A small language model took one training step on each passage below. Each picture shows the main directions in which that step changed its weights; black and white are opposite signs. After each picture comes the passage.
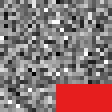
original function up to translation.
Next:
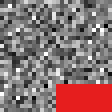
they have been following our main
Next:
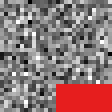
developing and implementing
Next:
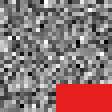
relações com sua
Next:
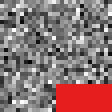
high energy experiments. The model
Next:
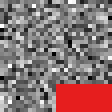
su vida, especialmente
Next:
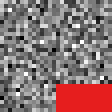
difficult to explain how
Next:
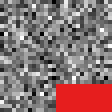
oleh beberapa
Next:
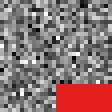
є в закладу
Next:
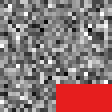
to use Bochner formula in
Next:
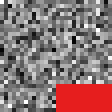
the group's ability to claim and
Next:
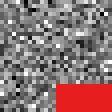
we find no violations in
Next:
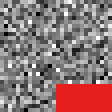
striving for excellence,
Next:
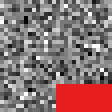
there is a bound $b$ so that
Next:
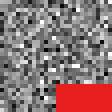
(in any base!) is
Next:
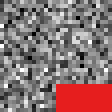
of this process is compared to that of
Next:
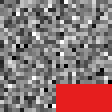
concentration) on the
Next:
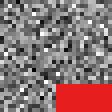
then labelled $(3)$ and
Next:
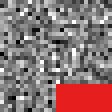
yo‘lidagi faol
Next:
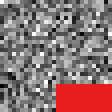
a single prior and various
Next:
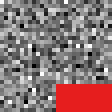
and multiplying both sides by
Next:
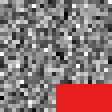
religiões, na
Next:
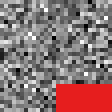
2023. O osso complexo
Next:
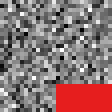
quvvatlarni o'z
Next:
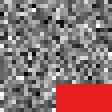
existem algumas
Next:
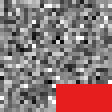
\draw[line width =
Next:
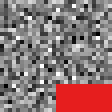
47). Bu durum
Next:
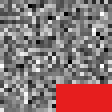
response (recorded vote
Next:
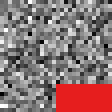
Bu yerda shuni
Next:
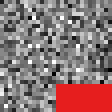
as well as the string tension
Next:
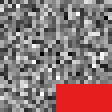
( \mathbf{R}^n \right
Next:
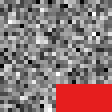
we explore a machine
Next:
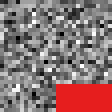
under block length 100, and
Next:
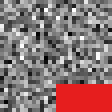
slight extensions to this
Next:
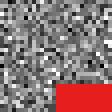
considering a restriction of this
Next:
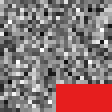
offer some sobering words
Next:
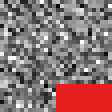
sets $X, Y$ and
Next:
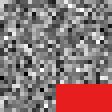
is odd}. \end{equation}
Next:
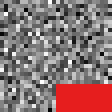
feu vert final pour la
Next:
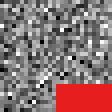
analysis of its current level and
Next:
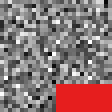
above we want to show strict
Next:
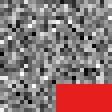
vazifalarni o'z
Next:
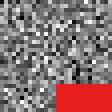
finite extension and $w$ a finite
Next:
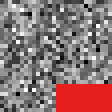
incorrect: In the regime
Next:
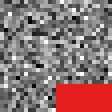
TAP improves OCL
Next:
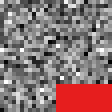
language models in our
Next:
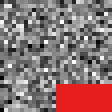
is said to be an
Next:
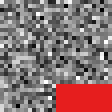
the conservative search
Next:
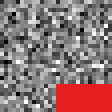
in $\mathbf{B}_c$ are
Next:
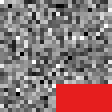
the existence of a source that
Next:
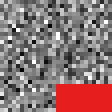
that level of activity.
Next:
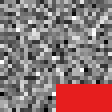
terminology used by customers
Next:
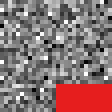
shakllanishi va
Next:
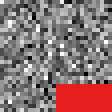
a new data sample. In this
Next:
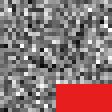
вещества и их
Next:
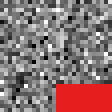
Forças Armadas,
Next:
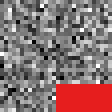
та синхронну
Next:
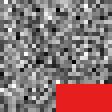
действующих на
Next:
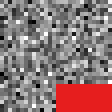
J. C., Villa,
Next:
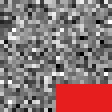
week because the students
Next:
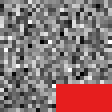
Exactly solved models in
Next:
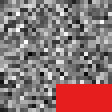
best for small $|x|$,
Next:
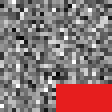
qilish jarayonida
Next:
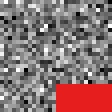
{\it Commutative
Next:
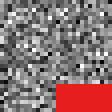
with the measured elliptical
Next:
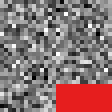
that the ambiguities and
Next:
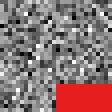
dreptul la respectarea
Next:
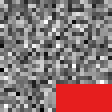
foi a etapa mais
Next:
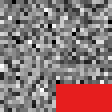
henceforth denote as
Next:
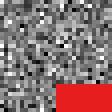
search for maximal arcs
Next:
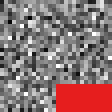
and Euclidean metric
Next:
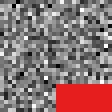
4} \right ] \, \nonumber
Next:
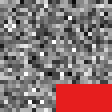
role of finite centralizers
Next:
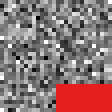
o'quvchi yoki
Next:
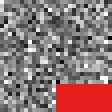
of $u_{i n}$ by the
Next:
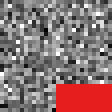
that the inhibition is not
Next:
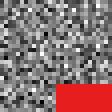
independent of $ \l$, the
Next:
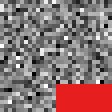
ang *qualitative approach*
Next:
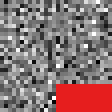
explicitly guide
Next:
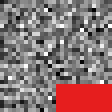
of the critical flux flow
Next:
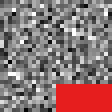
for $i\leq 2n$ and
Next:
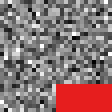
this case, we can determine
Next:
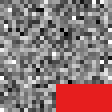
у національній
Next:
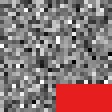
parameter combinations, compact,
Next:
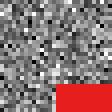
Монография –
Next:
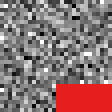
even integers. This means
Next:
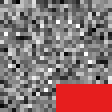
an orbifold cover of
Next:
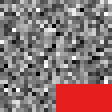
right panel displays the
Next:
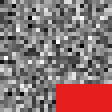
field space underlying the algebraic
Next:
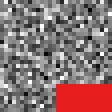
действенного приобщения
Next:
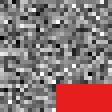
an extriangulated
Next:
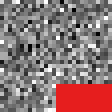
map-domain PCA
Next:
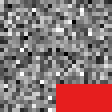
with the new link and
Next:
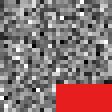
has $\delta(G) \geq
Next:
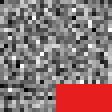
a combination of the
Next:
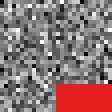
pana i pańskich
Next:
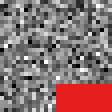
objective $\Jcal$.
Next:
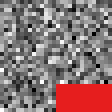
кандидозу у
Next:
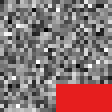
with short black
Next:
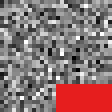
$\mathbf{C}|U$ be the
